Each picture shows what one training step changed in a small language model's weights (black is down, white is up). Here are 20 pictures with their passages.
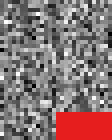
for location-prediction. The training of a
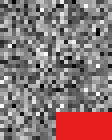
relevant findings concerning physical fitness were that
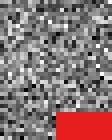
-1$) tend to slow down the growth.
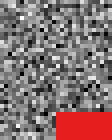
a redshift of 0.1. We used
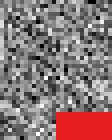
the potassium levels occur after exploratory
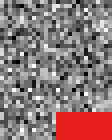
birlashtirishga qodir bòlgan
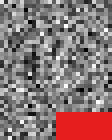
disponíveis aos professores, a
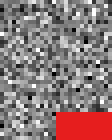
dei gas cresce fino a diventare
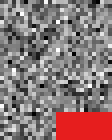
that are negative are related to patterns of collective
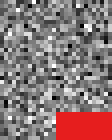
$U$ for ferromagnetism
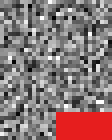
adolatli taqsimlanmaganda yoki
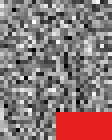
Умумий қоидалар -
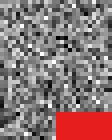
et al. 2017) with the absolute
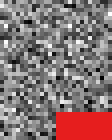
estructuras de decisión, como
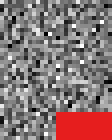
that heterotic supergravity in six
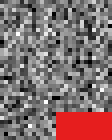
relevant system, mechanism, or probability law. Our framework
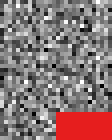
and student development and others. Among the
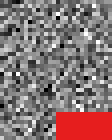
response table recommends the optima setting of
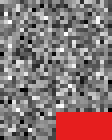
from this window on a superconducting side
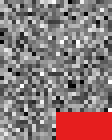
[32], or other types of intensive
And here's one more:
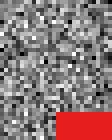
погрешностей ТДД в
